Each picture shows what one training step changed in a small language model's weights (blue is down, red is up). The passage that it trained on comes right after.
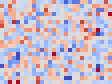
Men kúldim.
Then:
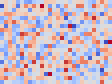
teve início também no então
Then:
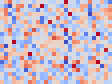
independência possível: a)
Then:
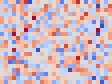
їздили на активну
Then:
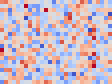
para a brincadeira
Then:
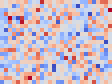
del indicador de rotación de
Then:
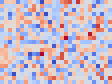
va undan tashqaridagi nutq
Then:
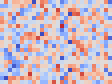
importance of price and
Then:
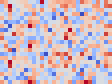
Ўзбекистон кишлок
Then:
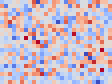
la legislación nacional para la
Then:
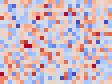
gardent leur saveur
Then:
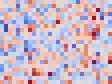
a Empresa concordou
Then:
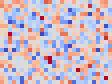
Shakhlo Anvar qizi
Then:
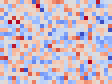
Семья и общество
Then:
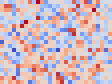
a instrumentelor la
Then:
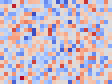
Gutt Nacht,
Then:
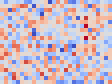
climáticas (emissões
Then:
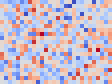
directivos lo comentan,
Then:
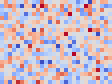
oila huquqi tomonidan
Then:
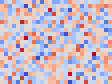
comuna, una zona, una
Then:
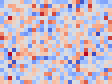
цель, творческий
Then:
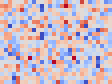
tuproq organik
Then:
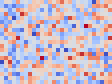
compreender o pioneirismo
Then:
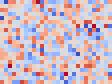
sinf o'quvchlarining
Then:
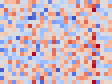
a sua exploração possa ser
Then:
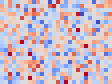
se referia aos sofistas
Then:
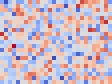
an anderer Stelle zur
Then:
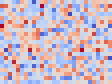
der Veröffentlichung
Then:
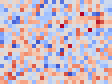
bir dizi ilişkiye
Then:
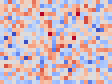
and whether it is
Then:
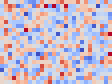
tashxislash mumkinligi
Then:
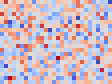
обсуждения, форумы
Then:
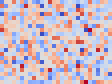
доступної та результативної
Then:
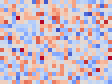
его цитату о том,
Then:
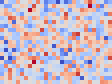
Technol. Work
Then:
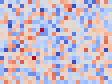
Saturninus tutto
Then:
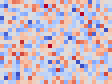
robots. Por tanto,
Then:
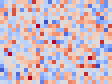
pre-judicial order
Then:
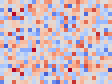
"filosofi" del
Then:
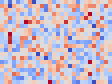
shamol yo'nalishi
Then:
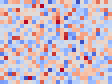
tizimlarini o'zida aks
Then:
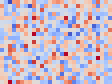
esto representa un cambio importante
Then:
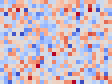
a high emotional burden
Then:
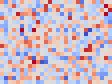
Darstellung fahren die
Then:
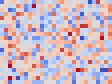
тощо. Тому
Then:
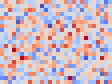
bosqichma-bosqich iqtisodiy
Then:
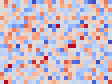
o'qitish vositalari va
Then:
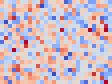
Problem of Judaism in
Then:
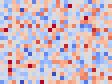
viên tham gia
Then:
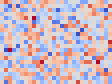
altamente prevalente entre mulheres
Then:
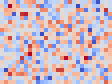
з Христом,
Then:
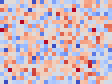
воєнного стану,
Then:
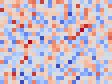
°С приходится на
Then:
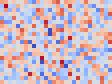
акустик воситалар
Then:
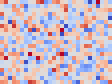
ҳолат Сирдарё
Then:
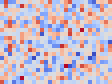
onlayn tijorat,
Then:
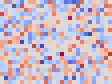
çeken konuşmalar
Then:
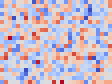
va badiiy idrok
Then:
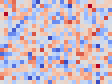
Elle a participé entre 2022
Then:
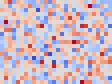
apresentado considera-se que
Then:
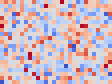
«милого» в
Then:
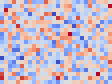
qilish imkonini beradi" degan
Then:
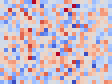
ist beispielsweise der
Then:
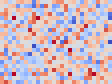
asosiy vositalarni modernizatsiyalash
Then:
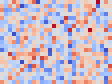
con terminología médica la
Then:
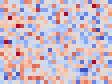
siyasal alanda
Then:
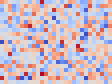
pueden ser activados sin el otro
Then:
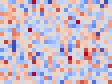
⁹ Burger,
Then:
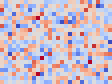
Pharmacological Research,
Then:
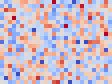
ability, assessment
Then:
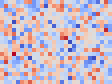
ma'lumotlarni talab
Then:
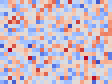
hermano, hijos
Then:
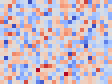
ichki motivlar ajralib
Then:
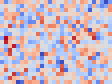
(2007) a metodologia
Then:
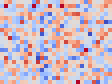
процесі навчання. Такі
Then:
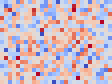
примеру, He was
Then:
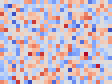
сохранения целостности
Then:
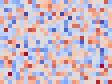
segera mengirimkan
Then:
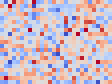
est "isolé" de
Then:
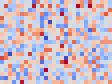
уровне. Увеличение
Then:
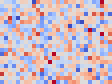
física. El estudio de
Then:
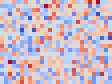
afirmaba Mérida cuando
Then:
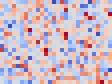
қандай фазилат
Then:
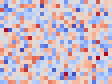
din sectorul Bancar au
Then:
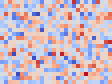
e 3ª classe,
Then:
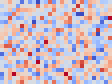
изменение сложившихся
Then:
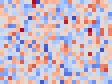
de aproximación, toda vez
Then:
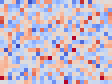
javobini topishlari
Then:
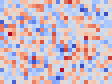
cria um “todo”
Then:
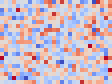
en diálogo con estudios sobre
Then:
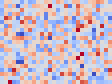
cette étude était
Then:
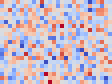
лексики русского
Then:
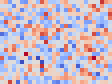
analítica por parte de dirigentes
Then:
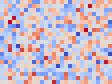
de Guillain Barré
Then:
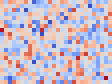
ўз тенгқурлари
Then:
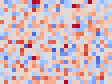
het gebouw komt in
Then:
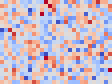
la información. Sin embargo,
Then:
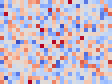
dari beberapa ordo,
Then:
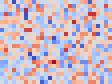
europeas para los
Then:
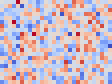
le capital économique de
